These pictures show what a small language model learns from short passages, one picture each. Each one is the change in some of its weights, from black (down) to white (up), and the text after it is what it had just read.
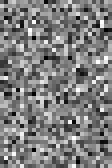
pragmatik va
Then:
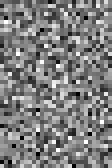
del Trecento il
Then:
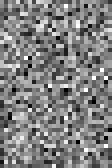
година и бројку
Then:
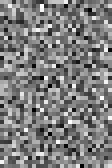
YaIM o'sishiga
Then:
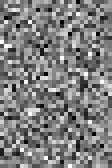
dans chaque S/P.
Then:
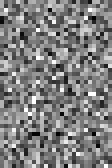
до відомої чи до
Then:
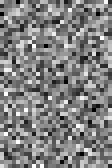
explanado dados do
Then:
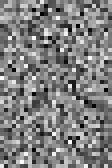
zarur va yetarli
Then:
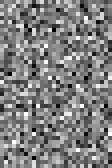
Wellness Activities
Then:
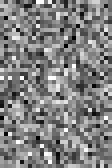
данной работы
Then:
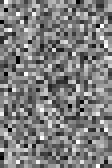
Savcı, M., &
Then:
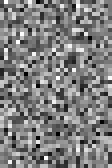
3, Lublin
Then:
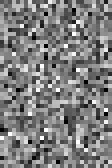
las vocales: D^a
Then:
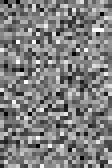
Issues August
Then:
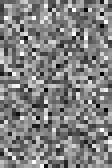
presentan los resultados de la
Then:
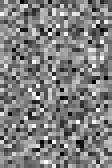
enterramiento en el que
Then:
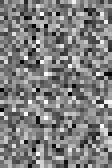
faoliyatni amalga
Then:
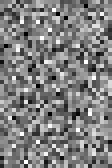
- 1) кўчмас
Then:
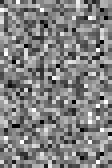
salamat turmıs
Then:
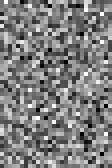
and his descendants during his
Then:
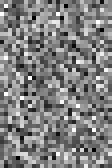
uncontrolled and
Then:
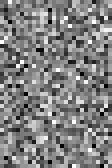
du joueur. Je
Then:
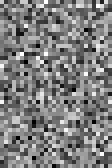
acrescentando elementos
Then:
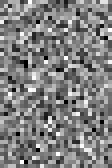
okul türlerinden
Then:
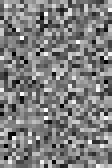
depending on the
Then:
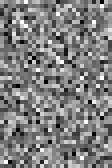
aspectos da situação que
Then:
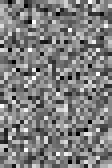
kelib chiqib quyidagi
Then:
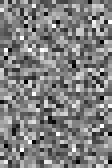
direction and profile, the
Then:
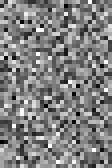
при сооружении
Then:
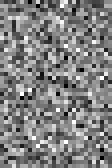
katta yig'in
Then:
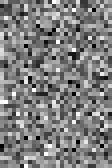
отношению к
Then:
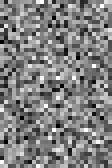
нейромереж –
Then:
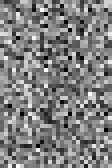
attiva” emerga
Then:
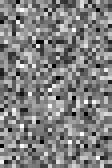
tradução literal.
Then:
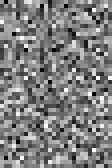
sonlari natural sonlar.
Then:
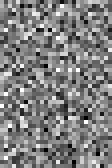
для целей формирования
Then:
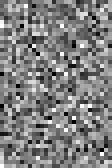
ser humano o sentido
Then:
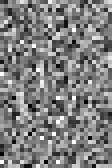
tratamento de efluentes
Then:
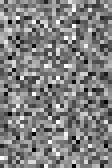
Die statistische
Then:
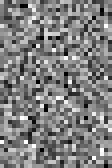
nomli o'quv
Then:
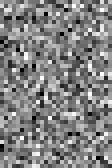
bo'lganida edi biz
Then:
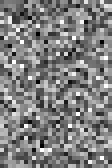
de connaissances
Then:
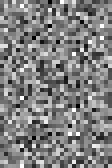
cheloveka v
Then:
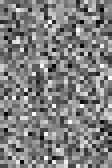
IN SCHOOL
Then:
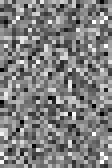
és oktatás,
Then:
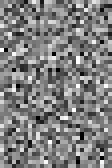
Corbusier: o
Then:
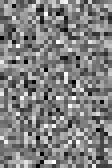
bo‘yicha ishlarni
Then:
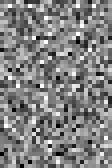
documentación revisada
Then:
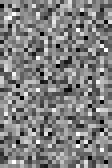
layanan dan informasi,
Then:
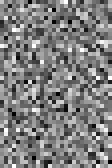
quasi totalità
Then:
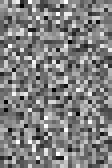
rivojlanishi ko'zga
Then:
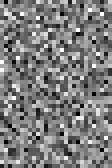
relacionados Incidência
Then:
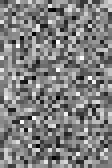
la plus représentée est
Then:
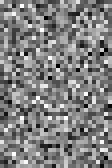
homem sobre as demais
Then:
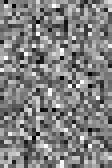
et multiplient les
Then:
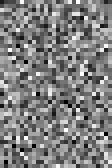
y Atlántica
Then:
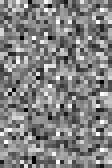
tahlil qilganlar.
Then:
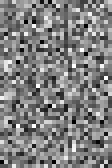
& Тожиев,
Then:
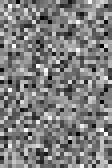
banyak, dan
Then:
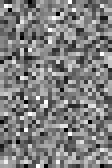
Llorenç de
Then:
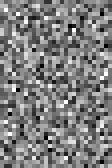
fatores de risco,
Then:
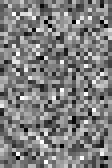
МВС, СБУ,
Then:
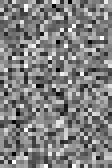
едва заметно
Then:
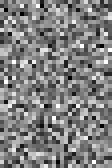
qotladur ondin
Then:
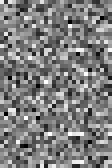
la libertà, dato
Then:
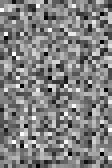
and medium-format
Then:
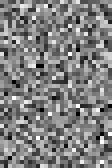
va Samarqand
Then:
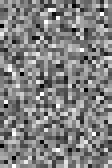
os limites entre o
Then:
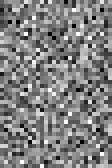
rivojlanayotgan shaxs
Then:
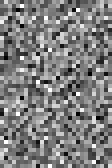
Acadêmico em
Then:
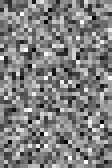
second term of Alan
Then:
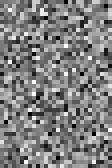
peut s'expliquer
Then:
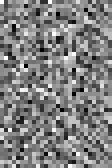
zona urbana y
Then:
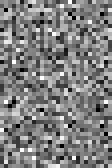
of theoretical &
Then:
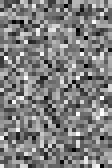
Band 6 Red Edge
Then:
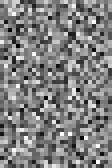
les besoins de leurs
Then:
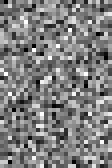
mayor crecimiento
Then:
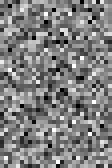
critical role of
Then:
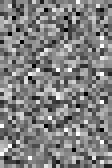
urush qiziganda
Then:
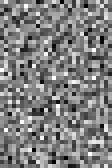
этом «общение»
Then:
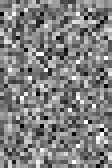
implican costos
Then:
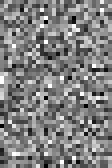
partir da década de
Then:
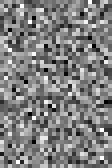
san’at asarlarining
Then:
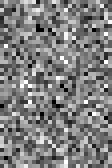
за допомогою
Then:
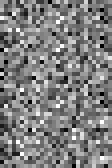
पर गहन
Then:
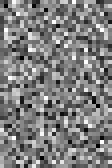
detallar chizmalar
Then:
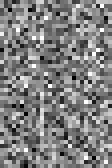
per mitigare le
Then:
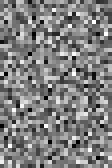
sifatida mosligi har
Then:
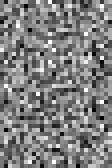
айтади ҳамда
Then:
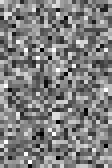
de la bioética como
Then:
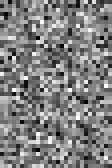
în vedere că
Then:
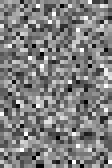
University of Washington
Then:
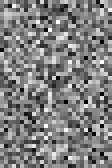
de dire aux autres que je
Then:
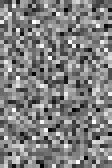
the Altai region.
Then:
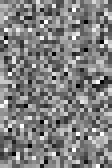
- a Pachamama,
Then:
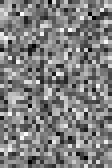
cercada, tiende
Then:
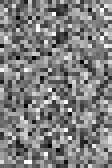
están unidas.
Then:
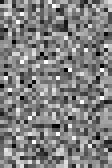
of this systematic
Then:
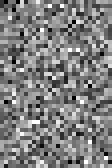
satisfaga las
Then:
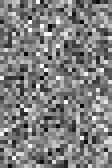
why allocate
